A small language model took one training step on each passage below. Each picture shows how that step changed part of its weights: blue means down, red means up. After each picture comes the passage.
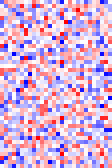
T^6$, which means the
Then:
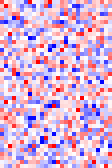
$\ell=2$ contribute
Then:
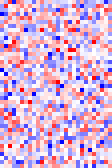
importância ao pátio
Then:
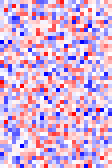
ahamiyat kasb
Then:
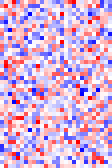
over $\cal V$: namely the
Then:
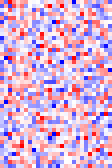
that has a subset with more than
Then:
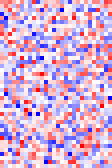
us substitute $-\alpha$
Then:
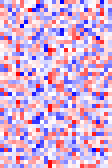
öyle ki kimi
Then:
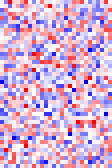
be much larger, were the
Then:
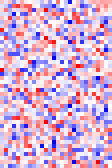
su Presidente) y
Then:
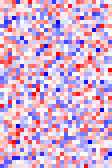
нових ідей і
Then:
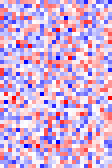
condition \begin{equation}
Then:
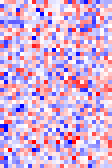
\end{gather*} as
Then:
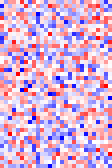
lower than permissable in order
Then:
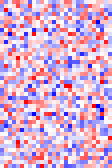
competentes en ese sentido
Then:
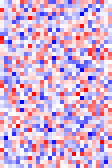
IMF de notre
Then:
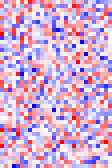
in this way an edge is cut
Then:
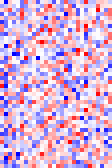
mutation \dt{term
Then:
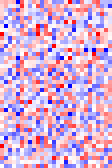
p\in \Sigma^*,
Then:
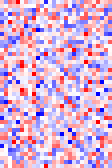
نمره مورد
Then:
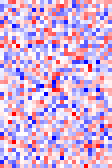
case where $W$ is
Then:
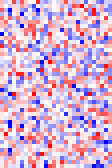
due intrecci si è
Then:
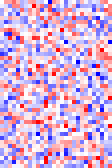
Abstract. This is a
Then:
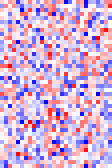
( \begin{pf*}{Proof
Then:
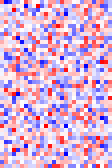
ишлар вазирлиги
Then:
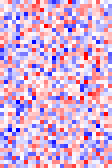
v\rangle w - \langle
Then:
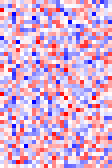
Ин-т им.
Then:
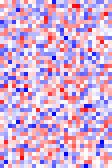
v$ is the corresponding invariant
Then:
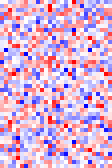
of occurrence of scenario
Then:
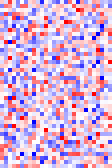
\quad s\neq t.$$
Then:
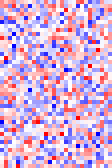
$H(X)$ is irreducible
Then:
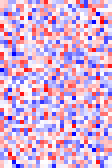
Keplerian orbit
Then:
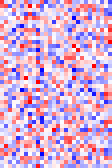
penentuan akar
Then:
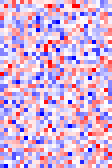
of the paper is as follows.
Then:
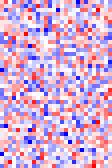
liver cirrhosis
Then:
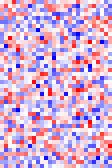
crossing $c$ of
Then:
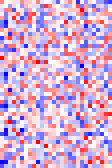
is also improved by a factor
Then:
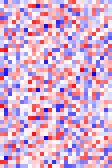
di di dalam Sanggar
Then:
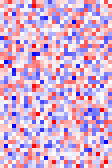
bog'liq. Ayni
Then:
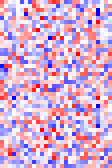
davom yozadi,
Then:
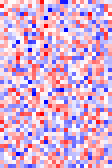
и продуктивность растений
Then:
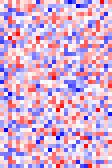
πριν τον
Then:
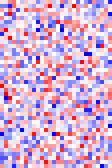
coequalizers. If we
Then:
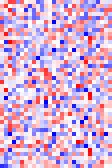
Let $ K $ be a
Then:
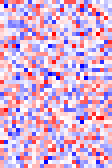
spadajo preskusne
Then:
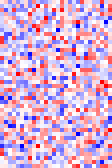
qu'aucun autre
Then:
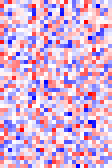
dalam rangka membuat
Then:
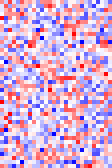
in two possible ways. It
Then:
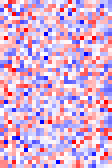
found taking advantage of the
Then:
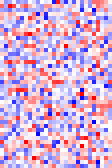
la prospectiva como un
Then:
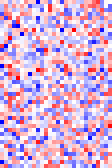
graph of groups is defined by
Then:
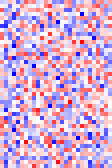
A. Sun’iy
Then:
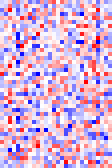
Wilf\\University of
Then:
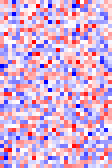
as the renormalized area
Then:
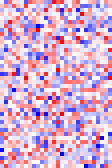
O'zbekiston Respublikasi
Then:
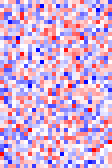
\begin{remark} Being
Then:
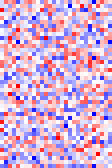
заг. ред.
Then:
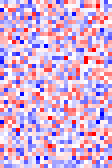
long time (see papers by
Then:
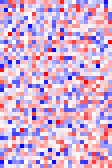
In this paper, we explore
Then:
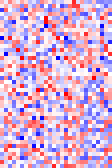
the progression is also graphed
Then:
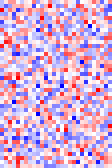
of data corruption. We
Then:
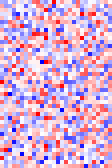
ma'lumotlar tolali
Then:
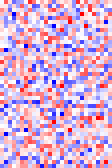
door J. E.
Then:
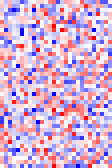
qiladi. Ushbu
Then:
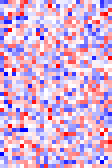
says: For some index
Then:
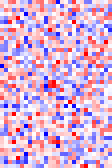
bir haqiqatni esidan
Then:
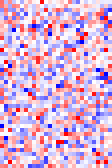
Frazemaning —yer bilan
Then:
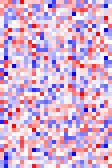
been recognized as a
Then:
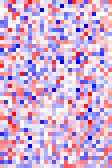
$ there exists a $ \delta
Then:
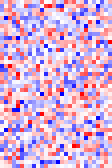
minimizing solution of the problem
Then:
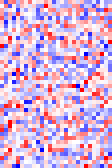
to saturation of the
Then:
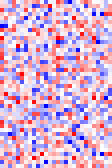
osmonni tanib,
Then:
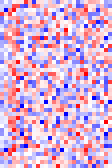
сирт *айланма
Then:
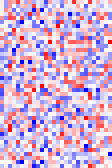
we have proved that if $v
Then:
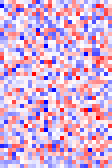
lagring. Verken
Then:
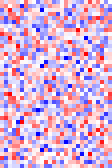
formula is closely related to the
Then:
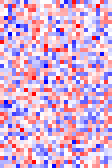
timore di dover
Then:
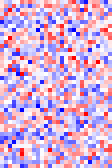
of Corollary 2.1, we
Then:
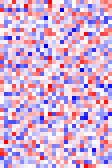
Upon reaching this
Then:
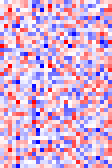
effects of different types of
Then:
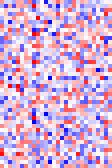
haben sie zu wenig
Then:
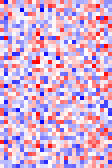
software package used to
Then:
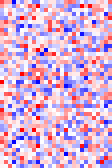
Pengadaan Staff
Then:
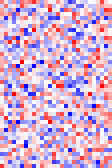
paling lambat 10
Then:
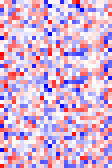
buzishi mumkin Sobel
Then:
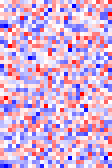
coordinate movement, posture,
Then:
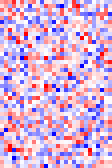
that $B \times B
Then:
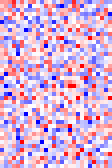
that $M_p$ is
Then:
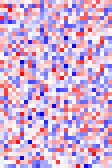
$\kappa$ can be removed
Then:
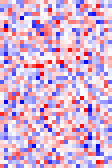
a map. If $[g]
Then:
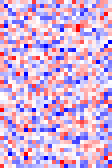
tezkor kuchni
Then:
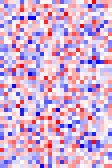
2. Атоев Э.
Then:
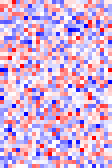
every $x\in D
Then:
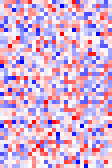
is the permutation corresponding to complex
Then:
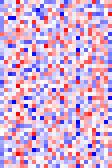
на рисковете от
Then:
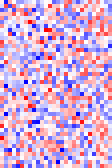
We are going to prove Theorem
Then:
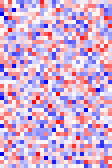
convex body is the mean distance
